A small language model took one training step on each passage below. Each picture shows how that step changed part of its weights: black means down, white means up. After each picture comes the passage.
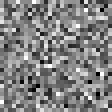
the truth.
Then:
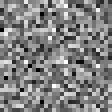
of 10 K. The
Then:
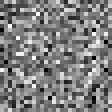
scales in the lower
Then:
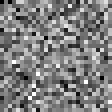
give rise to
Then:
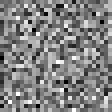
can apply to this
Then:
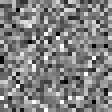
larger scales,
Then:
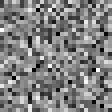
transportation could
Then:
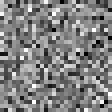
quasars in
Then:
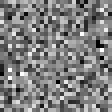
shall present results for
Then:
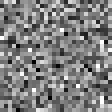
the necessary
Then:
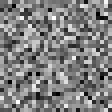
in the shaded
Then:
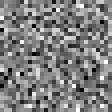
How do these
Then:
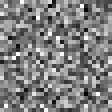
a single GCM
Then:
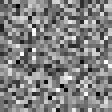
samples from the
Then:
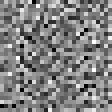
has been achieved
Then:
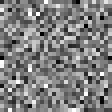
instrument in the
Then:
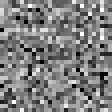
The collaboration
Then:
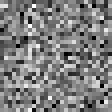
were considered showcase
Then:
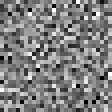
this kind of
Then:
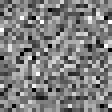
is lowered
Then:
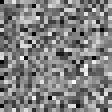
mitigate the
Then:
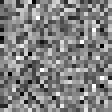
is taken.
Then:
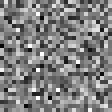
being used by the
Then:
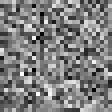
large fraction of
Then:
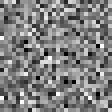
the fact that so
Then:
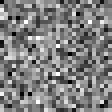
engagement and
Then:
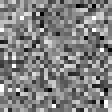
thermal conductivity of
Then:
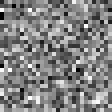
between surgical and
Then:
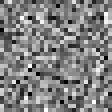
stresses and
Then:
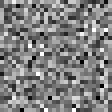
demanding is
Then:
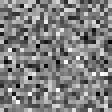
for the last two
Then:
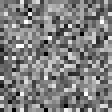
cover. The main
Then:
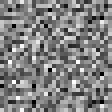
but also ensure the
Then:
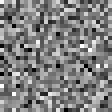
described by the line
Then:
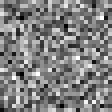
us consider, without
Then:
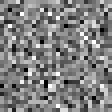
Studies show that
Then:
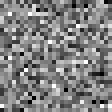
lines depict
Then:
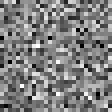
the organization,
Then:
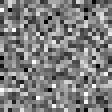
a variety of
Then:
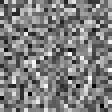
ratios and of
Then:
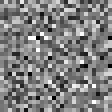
between partitions A
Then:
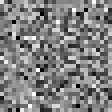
temperature series},
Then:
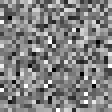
be confirmed in
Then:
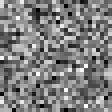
configurations as a
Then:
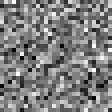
a branch of
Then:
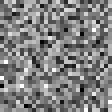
input. The
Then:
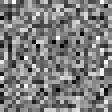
approximation (0
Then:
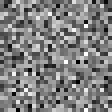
survey with the
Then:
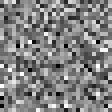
the chiral
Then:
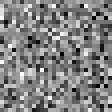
Braun et al
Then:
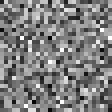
and seamless).
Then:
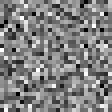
estimation of linear
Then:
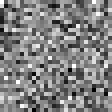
patients were
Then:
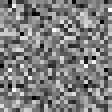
of spherical
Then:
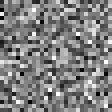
transition of the first order
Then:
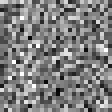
work is similar as in
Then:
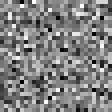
T Tau in the
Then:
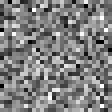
and destination.
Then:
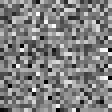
into the material is shown
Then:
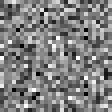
first analysed
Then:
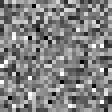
necessary to
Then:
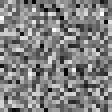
of new topic
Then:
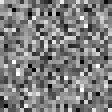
the elevation
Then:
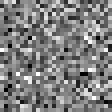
the corresponding reduced
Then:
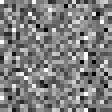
k\mathrm d
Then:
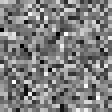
that the long-time
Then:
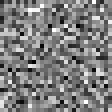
of joining a
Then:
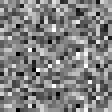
with invariant
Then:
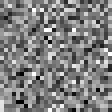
which we can {\it
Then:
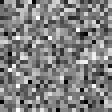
is removed by
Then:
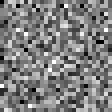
document provides an
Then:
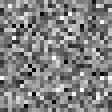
lines. For
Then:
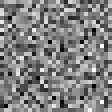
have taken the
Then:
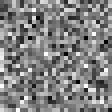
$\Lambda$ and
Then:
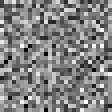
revealed that
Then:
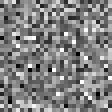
the same temperatures
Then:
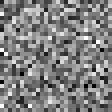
end of support for a
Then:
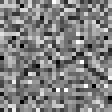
of an energy average of
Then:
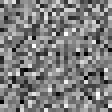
the superconducting
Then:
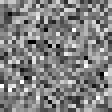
as well as data from
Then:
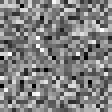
of existing bins
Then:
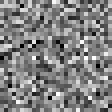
of the reference
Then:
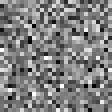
each of which depends
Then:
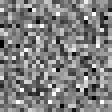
a cornerstone
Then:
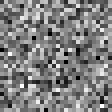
and perceived
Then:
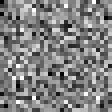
closer to the
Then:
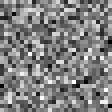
representation Disease
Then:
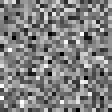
the LEGO
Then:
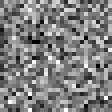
with the state probability
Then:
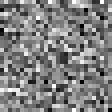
favour of an
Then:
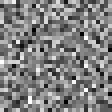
an understanding of
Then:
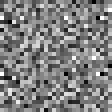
and its knowability;
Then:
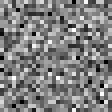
sending an
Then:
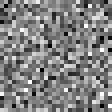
generated deep
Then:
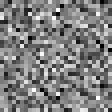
the twelve
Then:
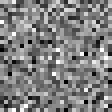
one loop order
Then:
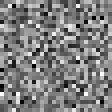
this assignment we
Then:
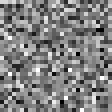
furthermore approach
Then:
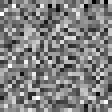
in a scenario
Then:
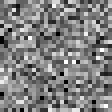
geometry. The
